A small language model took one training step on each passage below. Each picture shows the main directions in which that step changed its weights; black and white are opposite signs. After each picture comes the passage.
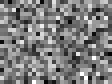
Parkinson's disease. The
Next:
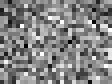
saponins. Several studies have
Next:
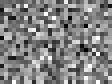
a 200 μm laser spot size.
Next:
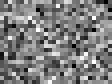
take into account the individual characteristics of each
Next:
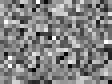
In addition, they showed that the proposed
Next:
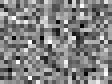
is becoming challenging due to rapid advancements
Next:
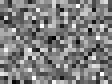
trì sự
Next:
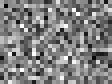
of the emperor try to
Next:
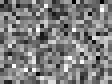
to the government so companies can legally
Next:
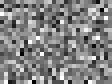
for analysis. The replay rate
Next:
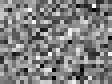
integration roadmap defined previously. Several
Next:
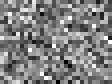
password on a match (null
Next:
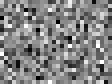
2019**Abstract:** Background:
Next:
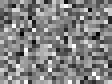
intense yellow colour of the base is
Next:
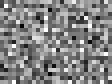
of groundwater is limited.
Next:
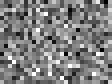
found difficult to arrive at the statistical
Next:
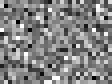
of drying at room temperature
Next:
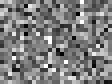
OF GILBERTS
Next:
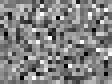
that some Controlled content can be
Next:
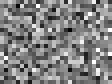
Logistic Regression are used in
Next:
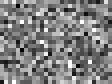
Action/Side Effects
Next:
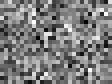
appreciated. The paper also
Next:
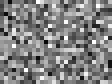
the MIMO antenna structure can be
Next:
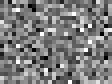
300MHz - 3GHz depending
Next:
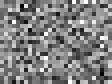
Formulation and Evaluation of Solid
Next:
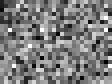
subsequently deified, among them
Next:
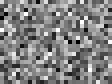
level.****Conclusion:** It was observed
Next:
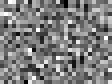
national philosophy shall be to train children
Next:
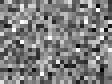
Python and run it on a Titan
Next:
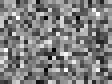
factory-based and household-based
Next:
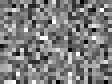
humic acid as a soil
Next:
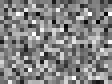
groups was also followed. In the
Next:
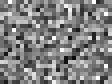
make common strategic decisions, act together with
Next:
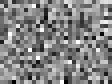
and September. The YW team prepared
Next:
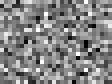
with predictive models). PLS can
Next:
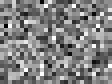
M., Noormohamadi,
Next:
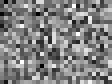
PN Anogenital Warts
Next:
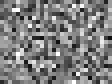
1: Mean, SD and
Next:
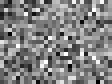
formally we are talking about
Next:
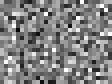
*in vitro* de clones
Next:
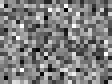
of ROP in preterm
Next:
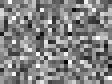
most metallic materials and alloys.
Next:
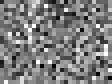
episiotomy use, it
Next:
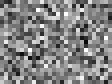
leave on the lowest rung of
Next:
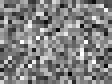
formation of emulsion on addition of
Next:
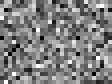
considered merit order around the
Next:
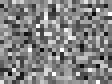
and private industry, and would rely on
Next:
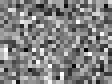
The Modifiable Risk
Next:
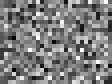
induces on the other lines, it
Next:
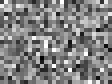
to secondary bacterial infections and resulting in
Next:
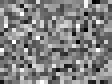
The percentage composition of the plant parts used
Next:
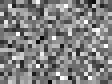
A.S.-F. developed the
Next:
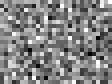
and preserve those records.
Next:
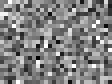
local and shared infrastructures, the
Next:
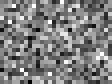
minimal due to high migration from the
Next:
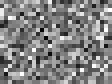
Balkumari College affiliated
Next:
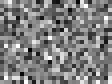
we doubt whether there is any
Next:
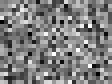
20th century social reformers in
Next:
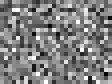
acculturative stress a person experiences
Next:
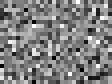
students, as well as all male
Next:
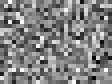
concrete shielding that hosts the
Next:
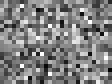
knowledge. This approach shows contextual sensitivity and
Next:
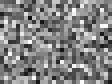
paper is using ICA with group
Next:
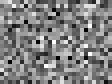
hope embraces theoretical
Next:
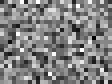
Y Y Y 100 % Billman
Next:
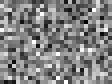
that a positive learning culture within schools enables
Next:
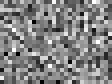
affects malaria incidence in the
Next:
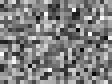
with, and by certain systems at specific
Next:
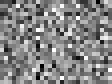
MIMO configurations, denoted
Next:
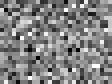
special instructions. Mention any
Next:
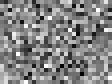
TLC. After completion of
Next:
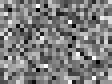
national figure Heydar
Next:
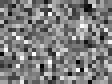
etc. In this reality, this study
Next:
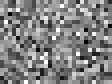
expectation regardless of the dimensionality
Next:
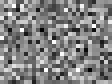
repetitive movements and was sometimes
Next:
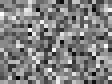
are currently available on the market
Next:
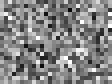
the shear deformations. The values
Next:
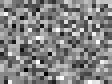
research. Teachers should be the
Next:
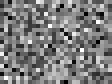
the function has large slope near the center
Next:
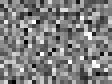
as treated group. The treated group in
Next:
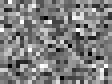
improving the sub-base and sub
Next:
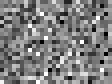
isolate and not significantly different from
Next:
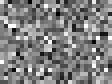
two components, the prototypes
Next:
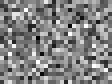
had normal menstrual blood flow between
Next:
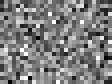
– Казан.
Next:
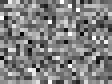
rural area based on the early age
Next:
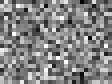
to the tension between freedom and
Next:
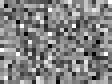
of the economy. Nevertheless, there is
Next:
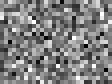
clean air) into products with a high
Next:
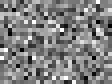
course content will depend on the course
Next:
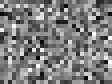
for improving the environment of their implementation in
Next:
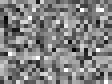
The special senses diseases block got
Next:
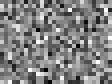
in some provinces in
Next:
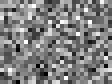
imaginary axis for all $\theta
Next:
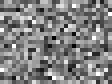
took off for its ferry flight to
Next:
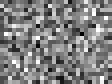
or 2) provide a subscription
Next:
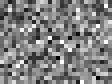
use of the hyperbolic inlet
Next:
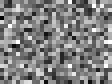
et al., 2016; Pretus et
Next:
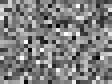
environmental and resource terms, is well understood
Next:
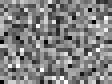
and the individual functions they provide, as
